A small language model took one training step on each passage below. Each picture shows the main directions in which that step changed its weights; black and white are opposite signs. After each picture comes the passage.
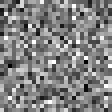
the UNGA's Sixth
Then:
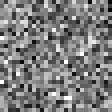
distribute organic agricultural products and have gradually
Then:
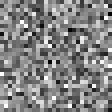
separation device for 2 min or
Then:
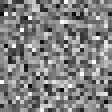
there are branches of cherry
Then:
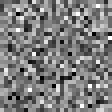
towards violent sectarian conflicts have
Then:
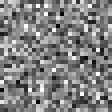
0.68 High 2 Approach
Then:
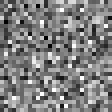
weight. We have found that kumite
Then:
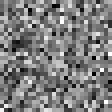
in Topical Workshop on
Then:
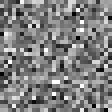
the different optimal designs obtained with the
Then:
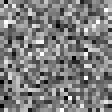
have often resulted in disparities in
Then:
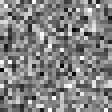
directly but also indirectly through internal behavioral
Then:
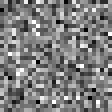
Predicting Variable:
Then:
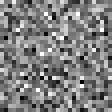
which considered as 2X dose. The
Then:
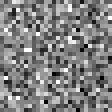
postgraduate health science students.
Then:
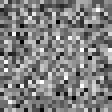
pointed out, the resources used in value
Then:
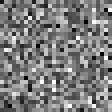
role in the management and recovery of cancer
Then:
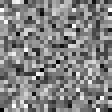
reading business lectures from business representatives
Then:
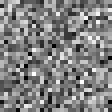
the aircraft: constant frequency system
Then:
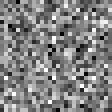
Start-ups Full title
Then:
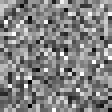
voluntary, and the study protocol was fully
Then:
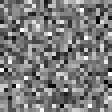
Manager with a demonstrated history of working in
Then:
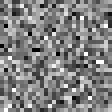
and only variables that were statistically significant ($p <
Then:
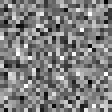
period. The greatest increase in activity of α
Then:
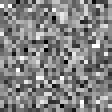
defined as diffuse or localized
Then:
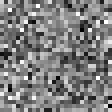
Veterinary Research Institute,
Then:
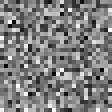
This applies in particular to the relevant
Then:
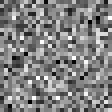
repetition of the same sequence of actions
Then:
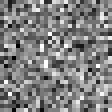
Narayan Magadh Medical
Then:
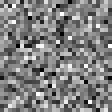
are help taken from Governments are use tools
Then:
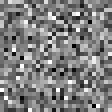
III, the multi-agent
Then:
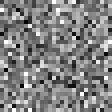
their low-price, facile
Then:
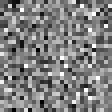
weaving, and traditional land measurement allowed
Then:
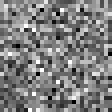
عزل y
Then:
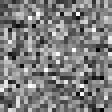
arginine corresponds to 91
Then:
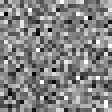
that do not report results from the UK
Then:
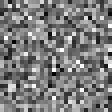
species. It increases the steady state
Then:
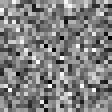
Management (GPNM) and the
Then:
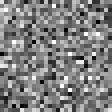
more dangerous than a uniform
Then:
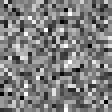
ranges. The numerical and experimental data
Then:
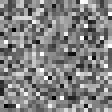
in the classroom assignments,
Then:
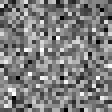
suspension pitch modes.
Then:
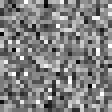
mice 30 min before carrying out the
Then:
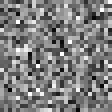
characteristics and immune response. Results showed that the
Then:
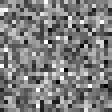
lax (as the subprime
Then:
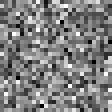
mg was transferred onto a 5
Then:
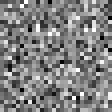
The sample size of the study of Romero
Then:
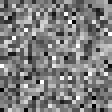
In this case, the revenues come
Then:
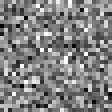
to PROSPERO 23
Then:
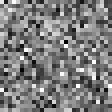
user requirements and define the specifications of the
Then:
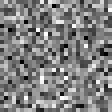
domestic animal genomes provide vital resources
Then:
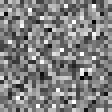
that allows for the generation of a realistic
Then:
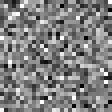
GH – Growth hormone
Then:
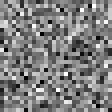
as the propensity for analytical
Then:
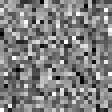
its expected results Various sectors 100+
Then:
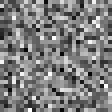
reporter. Time is shown in hours
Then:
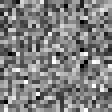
the QoR-40 score was significantly higher
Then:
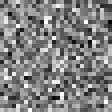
measuring personal Factors,
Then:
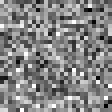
low amount of H₂ is necessary in order to
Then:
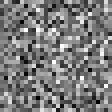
monitoring in a release program. Strains
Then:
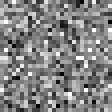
consumer arbitration boards and
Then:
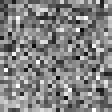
insulation in DC, we can save
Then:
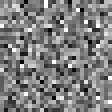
mental health from aged male
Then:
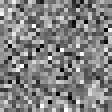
distance between the pattern and the thinned
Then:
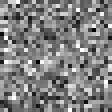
sp. and *Rhizopus*
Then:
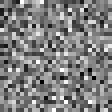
the connected consumer software from the
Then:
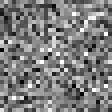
be increased. As for Ukraine the
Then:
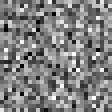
di Torino Turin, Italy
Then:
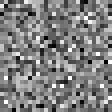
classroom management, language gaps,
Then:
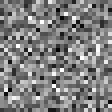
bounds can be extracted with these techniques,
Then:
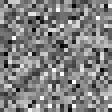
project. Conflict of Interest There
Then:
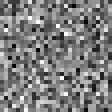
and THB) are responsible for forming
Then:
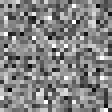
country are you receiving (did you
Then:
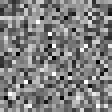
and the Culture of Nature: A
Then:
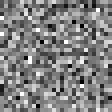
with the development of individual training sessions,
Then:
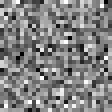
the people. There are many higher educational institutions in
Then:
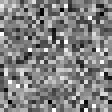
to fully initiate the secretion of
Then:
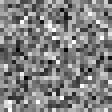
volume fraction”, *Cement and
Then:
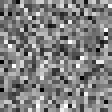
from the direction and the characteristics of the air
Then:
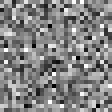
activities in basic science in Junior secondary
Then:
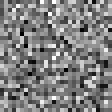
statement "Select Case
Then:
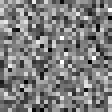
consortium consists of: No Name
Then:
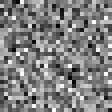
the practices support to restructuring the emerging
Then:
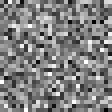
9, 8]). Finally, the evaluation
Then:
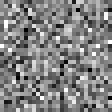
have already identified parallels between specific
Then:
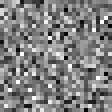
the signal received at the receiver end is
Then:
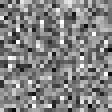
is no algorithm for recognizing when a finite
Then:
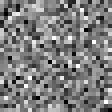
are social distancing, travel bans, health
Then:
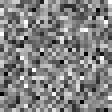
its donation program. Third,
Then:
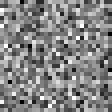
the severity of weed infestation,
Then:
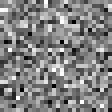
drops, for example. Still other
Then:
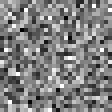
\cdot \ln(I_{em}
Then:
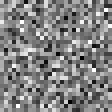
depression, shivering etc.
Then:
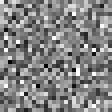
rural communities is comparable to that of other
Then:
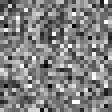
is fundamental to agricultural sustainability and production.
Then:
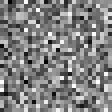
Poisson's ratio 0.33
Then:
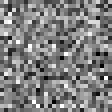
and amplitude excludes mechanisms
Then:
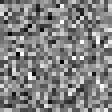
place on magnetic stirrer at
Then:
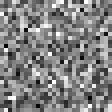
this study to the students to measure and determine the
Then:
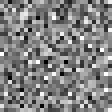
defective SSB modules can be
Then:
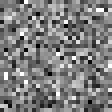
Annual Report Available The
